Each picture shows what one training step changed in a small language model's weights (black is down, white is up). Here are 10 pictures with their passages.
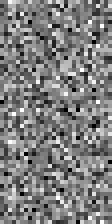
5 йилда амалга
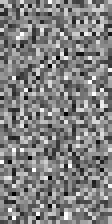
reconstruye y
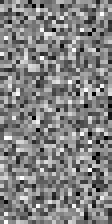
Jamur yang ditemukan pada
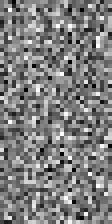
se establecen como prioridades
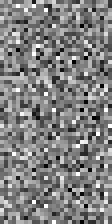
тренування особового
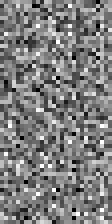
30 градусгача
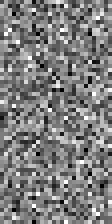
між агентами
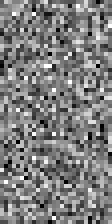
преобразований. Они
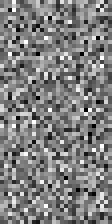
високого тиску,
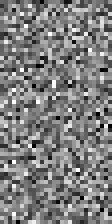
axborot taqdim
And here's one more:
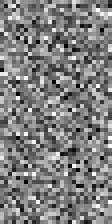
sont doux. Les choses
